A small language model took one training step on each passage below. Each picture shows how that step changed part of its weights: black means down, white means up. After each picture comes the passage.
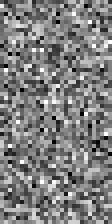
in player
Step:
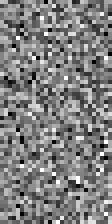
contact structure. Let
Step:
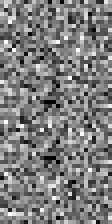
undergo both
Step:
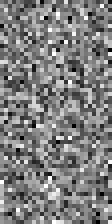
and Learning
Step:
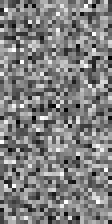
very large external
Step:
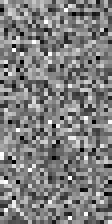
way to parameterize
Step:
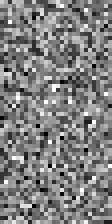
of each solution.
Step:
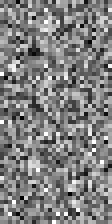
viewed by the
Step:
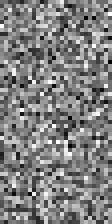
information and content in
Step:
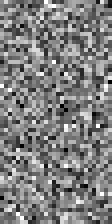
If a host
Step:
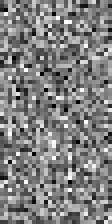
case of additive
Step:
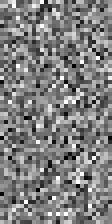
K) \in
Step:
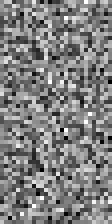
Most people from
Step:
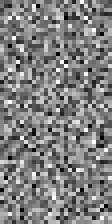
yields no
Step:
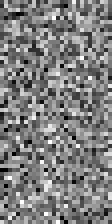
graphs}. If we
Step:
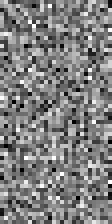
considering the environmental
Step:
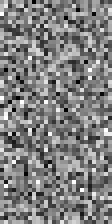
the food and
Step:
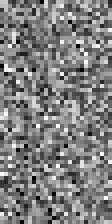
do? One and
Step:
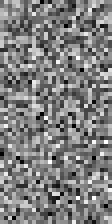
an action of the
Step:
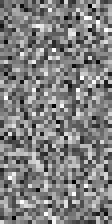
lines, as we
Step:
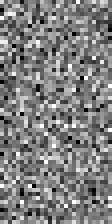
solution quality on all
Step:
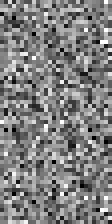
long history
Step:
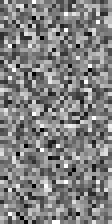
only a few of
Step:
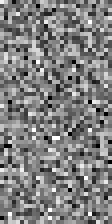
denote the set of
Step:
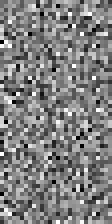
particular reliance on
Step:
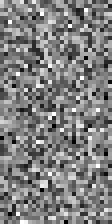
of Swelling
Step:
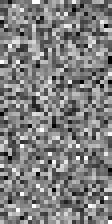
Improving the
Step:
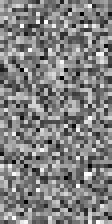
were then extracted
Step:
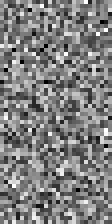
the convexity
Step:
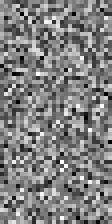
then $ X$ has
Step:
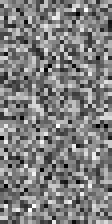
both models like-
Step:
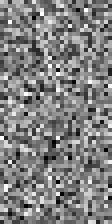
of the formulation
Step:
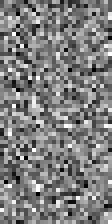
independent of their
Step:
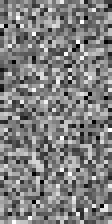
Taking into
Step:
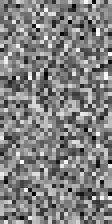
the MRA.
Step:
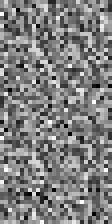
our analysis captures
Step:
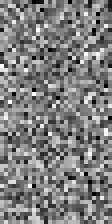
the quantity and
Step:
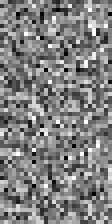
water filtration
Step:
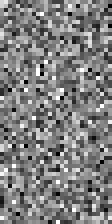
Nation One
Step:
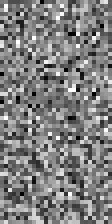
and the dispersion
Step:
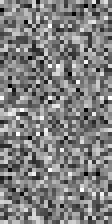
state spaces, and
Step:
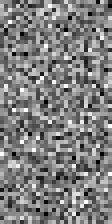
For $0\leq
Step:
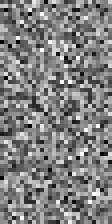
cm, he
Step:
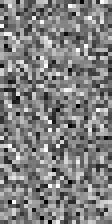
previous proof. We
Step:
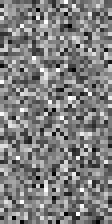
enables us to obtain
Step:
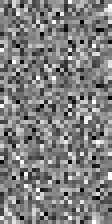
ferritin level
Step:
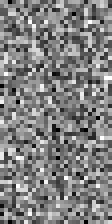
will help the
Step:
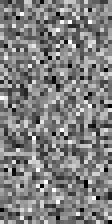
find another
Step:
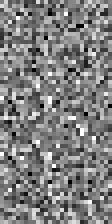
In what follows,
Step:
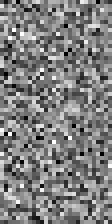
make &&
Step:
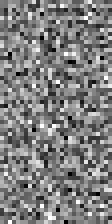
in the thesis
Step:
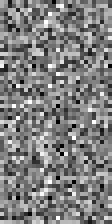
is not similar and
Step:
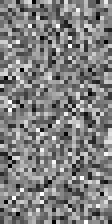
say $p$
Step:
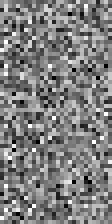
parameters [21].
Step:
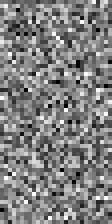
social investment
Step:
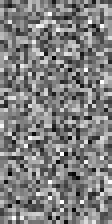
this is not the case
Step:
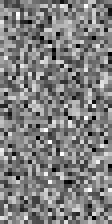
this profile is
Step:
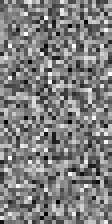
In another way
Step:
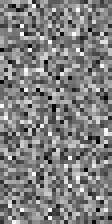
the navigation
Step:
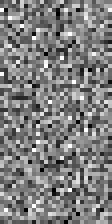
compound words
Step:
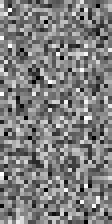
free thiol
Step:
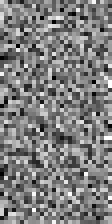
algebras ${\mathrm
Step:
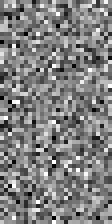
copper- and
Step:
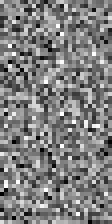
was separated
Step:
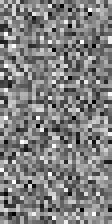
depend only on the
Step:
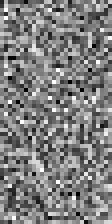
a very well knowledge and
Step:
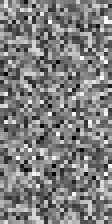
the classical problems that
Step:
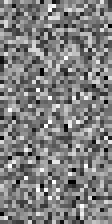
The endpoints of
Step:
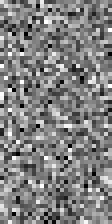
defining ideal of
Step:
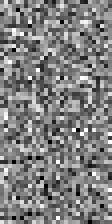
is the financial
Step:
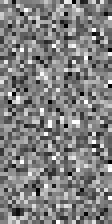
$f \colon X
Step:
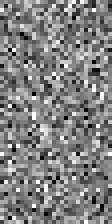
about speaking
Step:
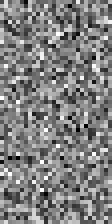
the arguments
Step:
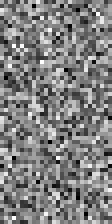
observed for the
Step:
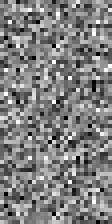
\ See also
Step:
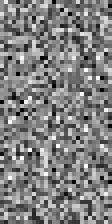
this section we will show
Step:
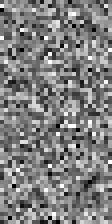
there are things that
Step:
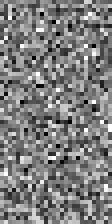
the Parisian
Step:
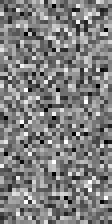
a permutation
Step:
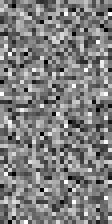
such as Java
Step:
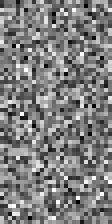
(in particular, it
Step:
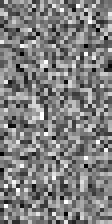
two retinal
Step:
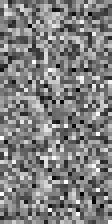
well in terms of
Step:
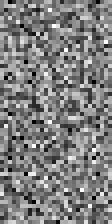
flow properties,
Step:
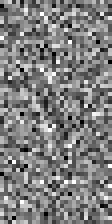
for all conditions in all
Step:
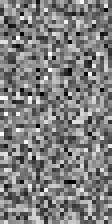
systems. It is shown
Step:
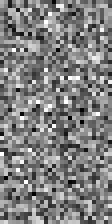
is decreasing in
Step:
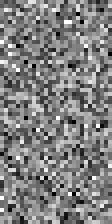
author etc.
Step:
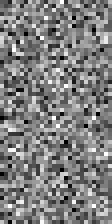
also flexible
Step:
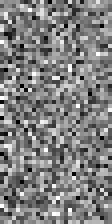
present in 30%
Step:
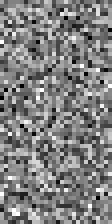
$c$ that
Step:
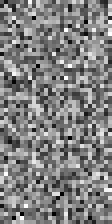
worked at the
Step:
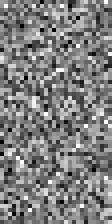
which is a version
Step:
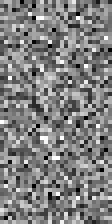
of the yeast
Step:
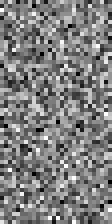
that needed further
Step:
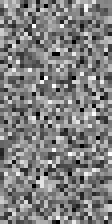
governance in
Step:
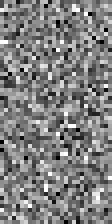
recall that if
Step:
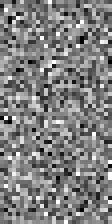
The category
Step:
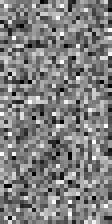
version of Theorem
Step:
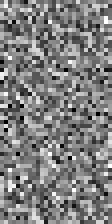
the mean value size
